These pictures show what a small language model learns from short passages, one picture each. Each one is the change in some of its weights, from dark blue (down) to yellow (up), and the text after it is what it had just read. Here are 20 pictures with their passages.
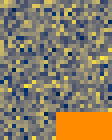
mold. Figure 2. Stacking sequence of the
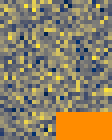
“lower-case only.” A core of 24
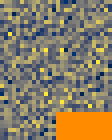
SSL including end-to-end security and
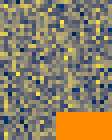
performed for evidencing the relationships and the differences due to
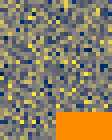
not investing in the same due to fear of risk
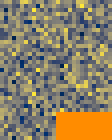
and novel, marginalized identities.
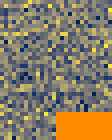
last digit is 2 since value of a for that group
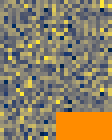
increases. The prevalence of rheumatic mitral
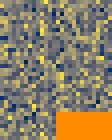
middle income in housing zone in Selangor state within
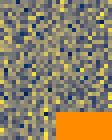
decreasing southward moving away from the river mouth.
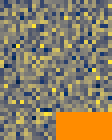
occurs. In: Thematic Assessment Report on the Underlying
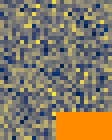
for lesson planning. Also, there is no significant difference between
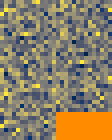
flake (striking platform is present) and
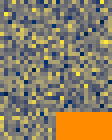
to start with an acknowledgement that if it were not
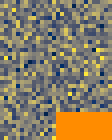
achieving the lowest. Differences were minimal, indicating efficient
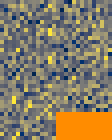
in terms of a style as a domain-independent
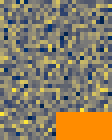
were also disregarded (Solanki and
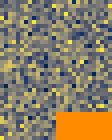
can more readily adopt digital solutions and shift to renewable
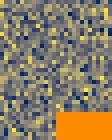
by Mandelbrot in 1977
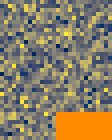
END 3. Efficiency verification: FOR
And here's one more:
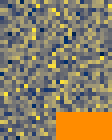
activation of the Cas10 Palm domain
